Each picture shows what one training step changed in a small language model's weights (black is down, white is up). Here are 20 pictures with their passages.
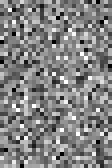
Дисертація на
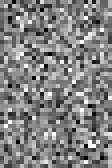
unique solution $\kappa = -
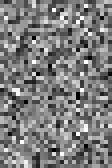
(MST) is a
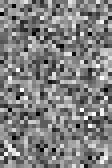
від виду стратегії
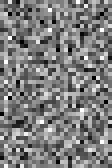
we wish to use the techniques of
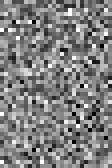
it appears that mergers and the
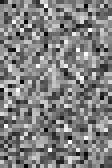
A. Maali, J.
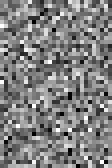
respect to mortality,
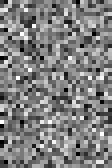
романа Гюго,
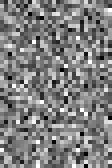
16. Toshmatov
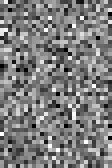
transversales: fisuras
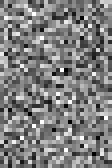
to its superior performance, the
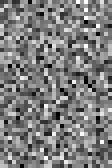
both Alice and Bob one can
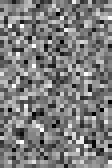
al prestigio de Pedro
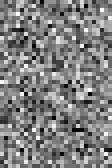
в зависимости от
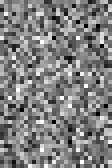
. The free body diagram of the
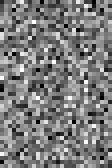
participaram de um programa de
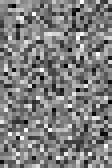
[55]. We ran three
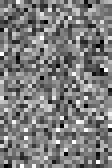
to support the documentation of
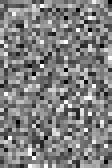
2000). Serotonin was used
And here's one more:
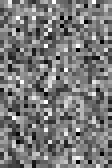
interaction energy part (i.e.
